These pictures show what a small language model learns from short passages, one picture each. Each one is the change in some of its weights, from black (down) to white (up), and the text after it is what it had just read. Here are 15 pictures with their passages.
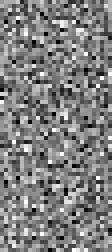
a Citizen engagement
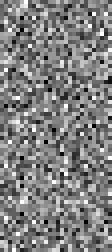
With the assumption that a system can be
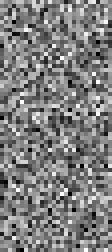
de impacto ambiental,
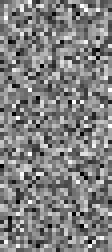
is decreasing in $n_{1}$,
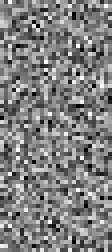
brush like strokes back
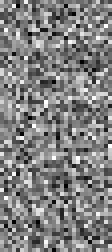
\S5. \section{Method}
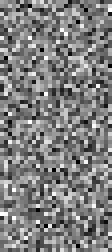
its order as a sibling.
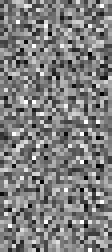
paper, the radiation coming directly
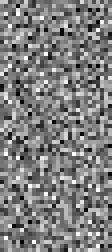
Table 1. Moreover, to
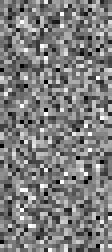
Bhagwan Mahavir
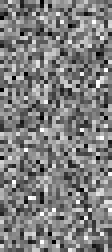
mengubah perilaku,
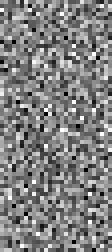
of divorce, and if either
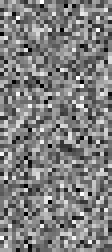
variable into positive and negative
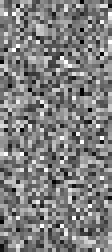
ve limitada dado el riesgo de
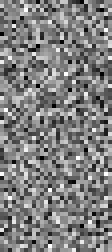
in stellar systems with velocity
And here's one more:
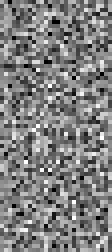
and Andrews, Reed and
